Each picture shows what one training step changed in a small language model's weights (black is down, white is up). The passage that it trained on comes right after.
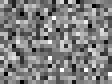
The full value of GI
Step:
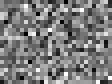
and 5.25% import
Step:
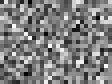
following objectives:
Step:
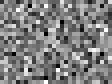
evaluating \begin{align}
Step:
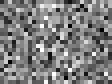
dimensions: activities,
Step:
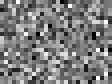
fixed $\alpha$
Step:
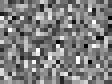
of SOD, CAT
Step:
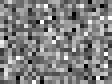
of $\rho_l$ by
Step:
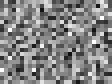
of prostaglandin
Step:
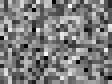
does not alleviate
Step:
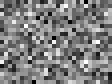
longer mode) is
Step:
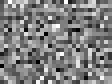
detalhamento, é
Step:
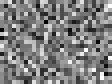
each system show that there is a
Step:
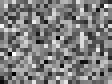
estamos tratando de
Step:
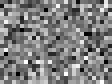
of a tertiary
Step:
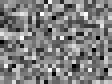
off exponentially with
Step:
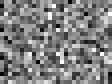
which are more difficult to
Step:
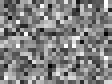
of a bulge of
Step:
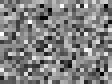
\\ \midrule
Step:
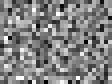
are prepared to different
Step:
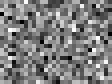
bar), and tuned
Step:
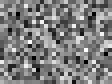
de la Plataforma
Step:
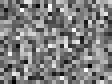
systolic elastance
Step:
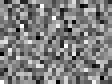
how to reproduce the
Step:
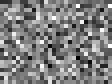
ularda yangi
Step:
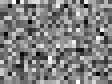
of income is significant
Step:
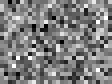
since $V$ is
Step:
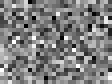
- u_p - \lambda
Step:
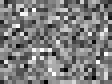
problem, consisting of
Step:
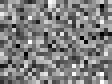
other three systems are a sign of
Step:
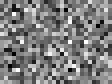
33 teachers
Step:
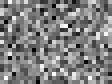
like USA,
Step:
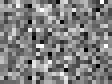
supérieure à
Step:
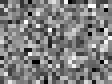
enig gevoel te
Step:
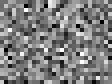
unmodifiable set
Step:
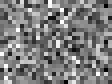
from any node towards
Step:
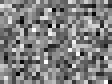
Goode in {\it
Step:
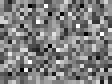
coefficienti di
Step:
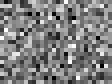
projected simplices in
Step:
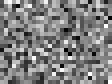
variabile tramite test
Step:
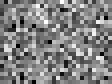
program context during variable
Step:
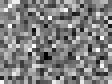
и спорта.
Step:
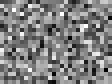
the interfacial area
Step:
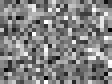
activities aim to provide
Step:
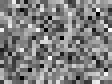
computationally efficient
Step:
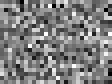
of 8-foot; in
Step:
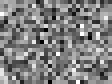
is located in the inner
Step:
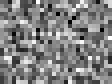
and better understanding
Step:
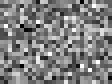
incident laser
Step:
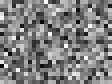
A to afford the
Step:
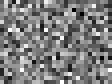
effects of two stream
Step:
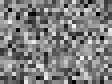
to perform in an analytic
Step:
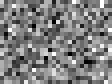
inaccessible modification
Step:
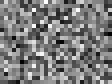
the derivative of the most
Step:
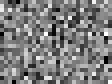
selection process as shown in
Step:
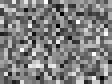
are also shorter. In
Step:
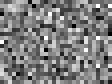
original description of the
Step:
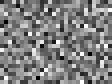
\end{equation} where
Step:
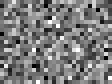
internal and external
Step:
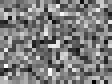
from each other. In normal
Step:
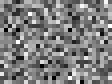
Borno State in
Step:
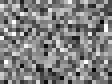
of the Letter uses
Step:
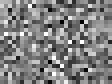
Validierung 1
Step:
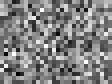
cystic glandular
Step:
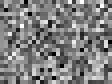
a melhor forma
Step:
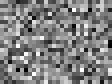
observed enhancement in
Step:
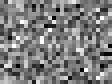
calçar meia.
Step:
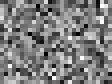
influenced the results.
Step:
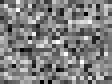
que essas compras
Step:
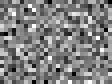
accounting and tax
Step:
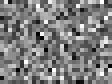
developed for natural
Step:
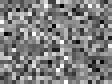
e na reorientação
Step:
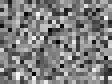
of magnetic field applied
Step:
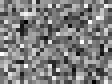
exhibiting a higher
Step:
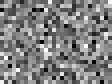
example, from Fig. 4
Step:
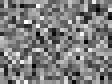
an upgraded version
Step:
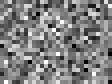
de la Recherche,
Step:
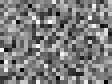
methods explained here
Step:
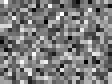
the content of carbon
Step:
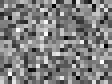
to spurious local or
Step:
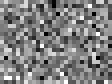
la constitucion, la
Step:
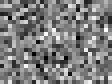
kcal; protein
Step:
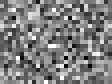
the rotation rate to that
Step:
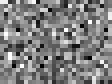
soll nicht nur
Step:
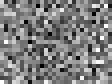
и выявлять
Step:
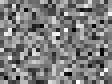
what the character says
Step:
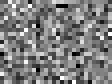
at the destination terminal
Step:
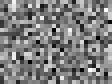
and Gustafson
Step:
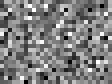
and earthquake
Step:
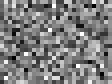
potential and current at power point is
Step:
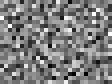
media, operators, and
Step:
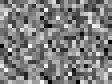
the system, in particular for the
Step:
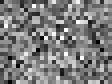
ega. Shuni
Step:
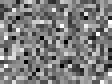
consistent with this value.
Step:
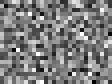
is descriptive: over the
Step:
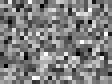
performing a movement
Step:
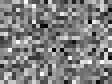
(блоки 4 та
